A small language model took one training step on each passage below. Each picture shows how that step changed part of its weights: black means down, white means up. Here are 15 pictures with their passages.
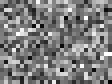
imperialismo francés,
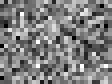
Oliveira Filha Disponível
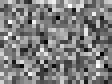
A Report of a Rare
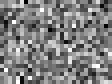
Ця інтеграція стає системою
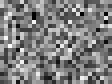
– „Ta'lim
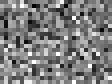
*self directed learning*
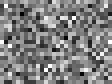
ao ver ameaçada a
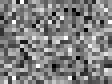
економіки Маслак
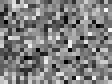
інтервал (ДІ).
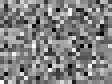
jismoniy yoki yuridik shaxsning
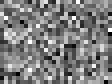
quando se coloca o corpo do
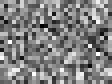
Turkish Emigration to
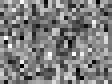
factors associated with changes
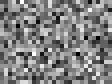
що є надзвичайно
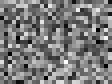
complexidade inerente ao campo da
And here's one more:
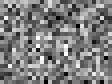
da mobile e da
